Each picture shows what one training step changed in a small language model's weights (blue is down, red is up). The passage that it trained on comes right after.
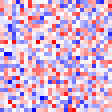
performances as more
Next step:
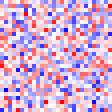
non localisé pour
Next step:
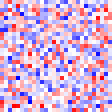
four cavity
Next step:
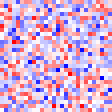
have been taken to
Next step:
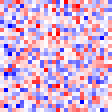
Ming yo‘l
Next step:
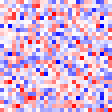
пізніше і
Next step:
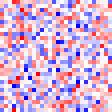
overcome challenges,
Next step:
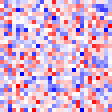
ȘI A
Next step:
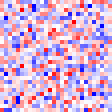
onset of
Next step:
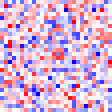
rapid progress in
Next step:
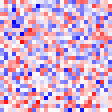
emanaba de
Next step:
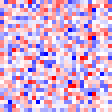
of the web
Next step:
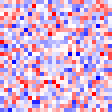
розвивається як
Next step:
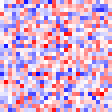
Elements X Y
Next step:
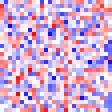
recall on the
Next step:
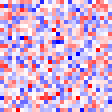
overview of key
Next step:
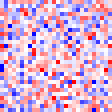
the response of
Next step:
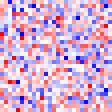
energy by converting
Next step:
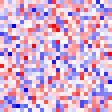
You choose a
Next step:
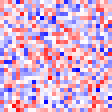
follow-up 9
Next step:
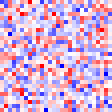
fundamenta en el
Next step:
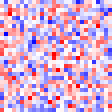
This means, that an
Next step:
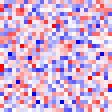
semantic model of
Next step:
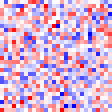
no lineal por parte
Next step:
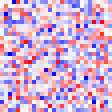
ci sia
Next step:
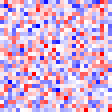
a Workshop
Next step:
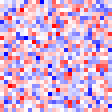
na coleta de
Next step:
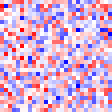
shape and size of
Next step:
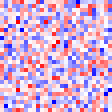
and critical educational
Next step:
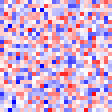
of Almond
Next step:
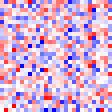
of the loss
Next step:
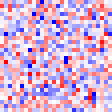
associated with pottery
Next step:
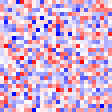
compare pain and
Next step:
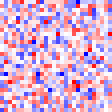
and virus growth
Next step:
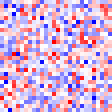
brake mean effective
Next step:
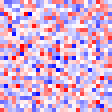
membuat dan
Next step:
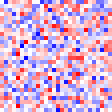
linked using the
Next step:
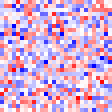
y prácticas
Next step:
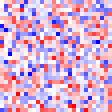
20 years, the number
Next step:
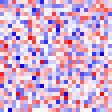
acid concentration ($r
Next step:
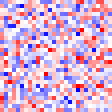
concept discussed in
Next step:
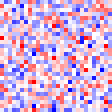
bilan asoslaydi.
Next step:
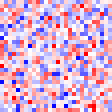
исследования в
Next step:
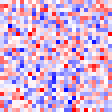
among small providers.
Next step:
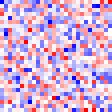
relief; you
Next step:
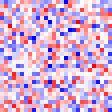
Adventures in
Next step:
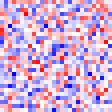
the composite. In
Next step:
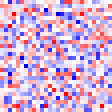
display and
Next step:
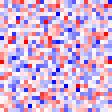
and effectiveness. The
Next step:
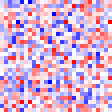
começo na
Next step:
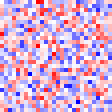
texts. St.
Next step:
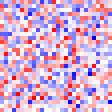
method the researcher
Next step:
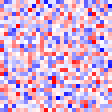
prove that the
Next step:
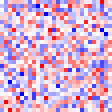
NPLs can
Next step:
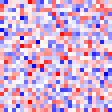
electronic and
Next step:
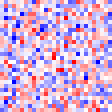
v oblasti
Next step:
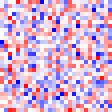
as additional
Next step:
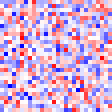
um estudo de
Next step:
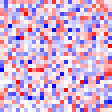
the end of the
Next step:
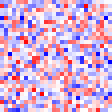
the richness of
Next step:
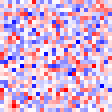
di vita o di
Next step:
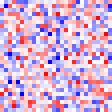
ArcView –
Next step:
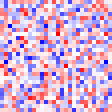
the organization of the
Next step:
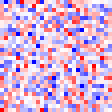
teachers who have
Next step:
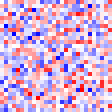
des connaissances
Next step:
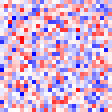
Analysis of
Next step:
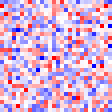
dataset of annotated
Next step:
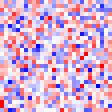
ишлаш учун
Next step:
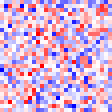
Goals, especially
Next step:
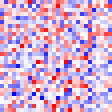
of the Employment
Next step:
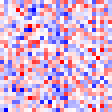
Constant Power
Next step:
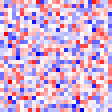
in CIS countries have
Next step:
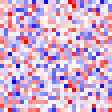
the U.S.,
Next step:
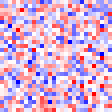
grousers that
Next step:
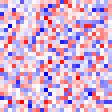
The mentoring
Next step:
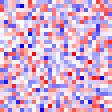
exploited is the
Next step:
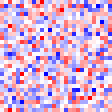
across industries.
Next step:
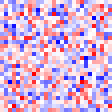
para a cidade,
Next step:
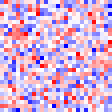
velocity with
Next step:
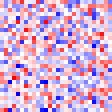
and the cultural
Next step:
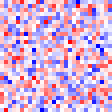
and one morphology
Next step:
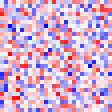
the AVE is
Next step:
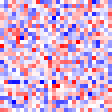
Campos Marín
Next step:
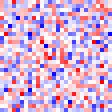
is worthy of
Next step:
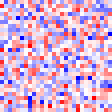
cancer activated
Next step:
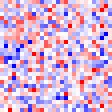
1 (June
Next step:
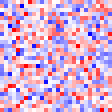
caminho vi
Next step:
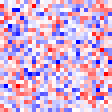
muhit hamisha
